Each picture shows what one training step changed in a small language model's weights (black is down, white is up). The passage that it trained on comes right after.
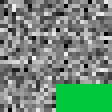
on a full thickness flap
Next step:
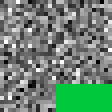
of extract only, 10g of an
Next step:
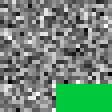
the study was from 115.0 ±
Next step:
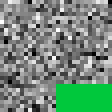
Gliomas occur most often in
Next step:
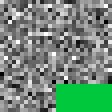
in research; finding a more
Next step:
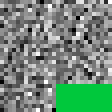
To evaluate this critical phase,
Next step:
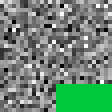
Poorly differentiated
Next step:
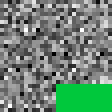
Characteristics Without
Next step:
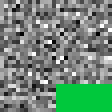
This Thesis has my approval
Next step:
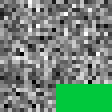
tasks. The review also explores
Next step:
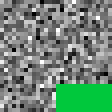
underground energy storage and
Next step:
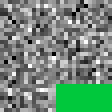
the social division of labor in
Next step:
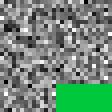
regional trials in early
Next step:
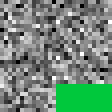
fishery of the Bay of
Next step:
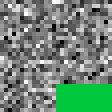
reaction of medium the most
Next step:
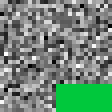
through interaction between adults and
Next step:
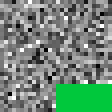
decisions (M18)
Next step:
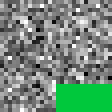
skills. Research activity is one of the types
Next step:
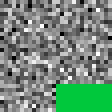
aryl substituents. The
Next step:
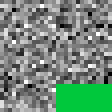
authors report financial support was
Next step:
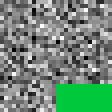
DEI by focusing on these three
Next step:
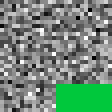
Intelligent systems provide the
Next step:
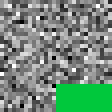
to Raions and development regions.
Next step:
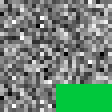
Major works concentrate on
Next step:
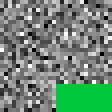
DTG T _{max}
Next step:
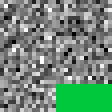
1. The trend of changes in the
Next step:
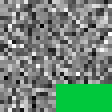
formulation showed maximum release in
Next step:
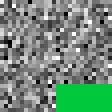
that affect the devices reliability
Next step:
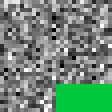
Therefore, the survey was used
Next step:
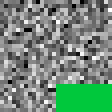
risk of drug toxicities and
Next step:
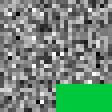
DOUBLE YARN
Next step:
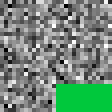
Jack, D. B., and
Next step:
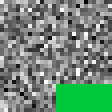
condition for asymptotic
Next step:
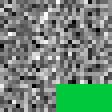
calculated through several preprocessing
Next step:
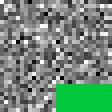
missing in the solution shown in
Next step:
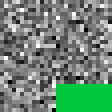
as a Solution to Reduce
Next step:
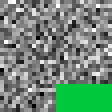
insurance performance is not optimum.
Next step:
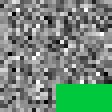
navigation, and threaten
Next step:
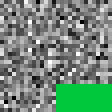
World War, during which the
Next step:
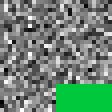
total aflatoxins.
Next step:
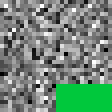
that has been first artificial
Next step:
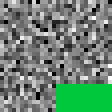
scale of 4-Strongly
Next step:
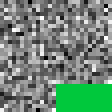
for their cytotoxic potential
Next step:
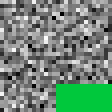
if required. Ethical
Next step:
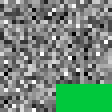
F-value p-value 1
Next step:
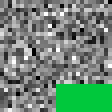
because of an increased number of crowd
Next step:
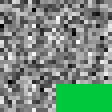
Consent for publication The authors
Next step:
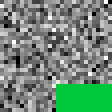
respondents in a study were aware of
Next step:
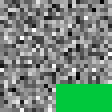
and A. Patra,
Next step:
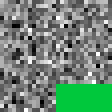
identified as barriers to
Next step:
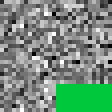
mangroves", species that
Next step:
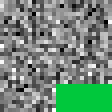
reported by participants of this study.
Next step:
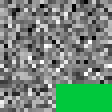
social change reappraisal of social
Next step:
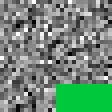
defined as the mean shortest
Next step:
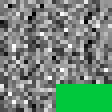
al., 2013). Commonly observed
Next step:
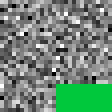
markedly affect snow
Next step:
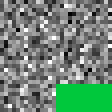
NIST 2014 i-vector
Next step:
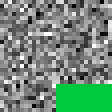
in molecular weight of the
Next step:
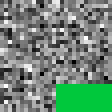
increase the speed of the modular
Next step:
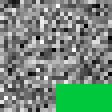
streams (Obst,
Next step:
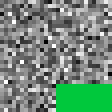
machine. It silently
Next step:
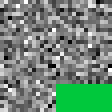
Services cover the operational
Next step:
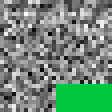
guide," *Hadoop
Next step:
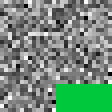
law as contained in the
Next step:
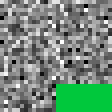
electromagnetic and the
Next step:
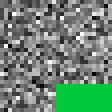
The monolingual model that
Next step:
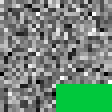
equivalent to certain test
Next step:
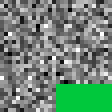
Action SMEs Small
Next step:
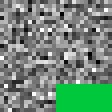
permutation of all 256
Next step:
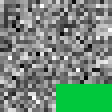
agitation rate, were assumed as
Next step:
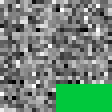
У овом
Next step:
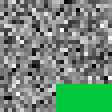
such a way that the sum of the
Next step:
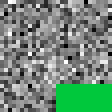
uma universidade
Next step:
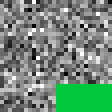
group interests that are guaranteed
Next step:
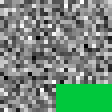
me. The CMS Crib
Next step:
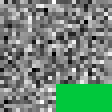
of world population and rice production sector
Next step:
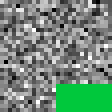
Resistance by community members as
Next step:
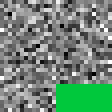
functional suitability and usability of
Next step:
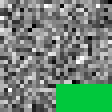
that only limited development success can be
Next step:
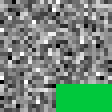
only if the exit event occurs
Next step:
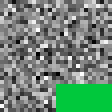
has shown us to be effective.
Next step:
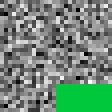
discharge in Lagos,
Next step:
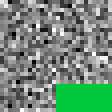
generated MIDI file to a
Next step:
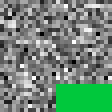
lack of good governance.
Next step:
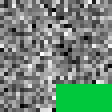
IPCEI Important
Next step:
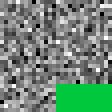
of the cutter performance [1],
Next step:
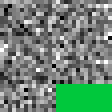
vector indicating one of five different
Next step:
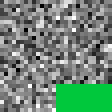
by Balys Sruoga
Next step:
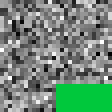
and testing of *software*
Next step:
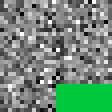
Mass Index (BMI)
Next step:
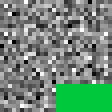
based on the educational neglect and
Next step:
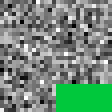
found. In the upper and
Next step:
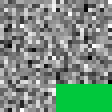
all it was just a place.
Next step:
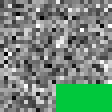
cheese flavors
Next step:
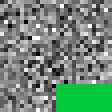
50 years, various solutions have been
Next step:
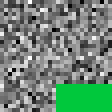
of MSMEs, indicating
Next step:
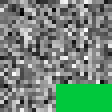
Mahatma Gandhi,
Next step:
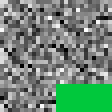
are published in OA, with
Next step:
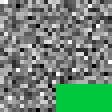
- E) is represented by
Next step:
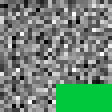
and Discussion Each of
